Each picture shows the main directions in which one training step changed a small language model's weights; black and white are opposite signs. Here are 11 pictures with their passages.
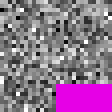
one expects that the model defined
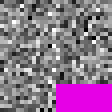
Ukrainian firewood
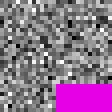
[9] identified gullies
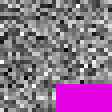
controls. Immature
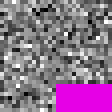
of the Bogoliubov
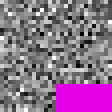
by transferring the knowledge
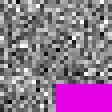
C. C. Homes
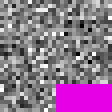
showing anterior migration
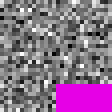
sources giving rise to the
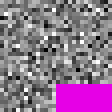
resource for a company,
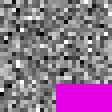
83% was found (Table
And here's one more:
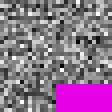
to include both more general
